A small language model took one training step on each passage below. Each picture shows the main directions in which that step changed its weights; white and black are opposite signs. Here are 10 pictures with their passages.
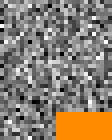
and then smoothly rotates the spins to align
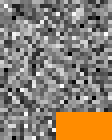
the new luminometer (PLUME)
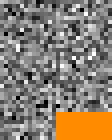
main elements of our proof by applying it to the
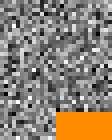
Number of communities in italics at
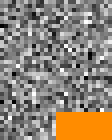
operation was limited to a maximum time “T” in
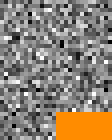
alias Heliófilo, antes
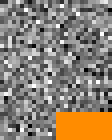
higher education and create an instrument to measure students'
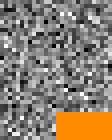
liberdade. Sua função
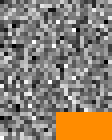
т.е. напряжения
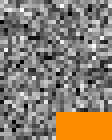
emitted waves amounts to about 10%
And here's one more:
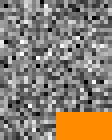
the metastable state lifetime. For
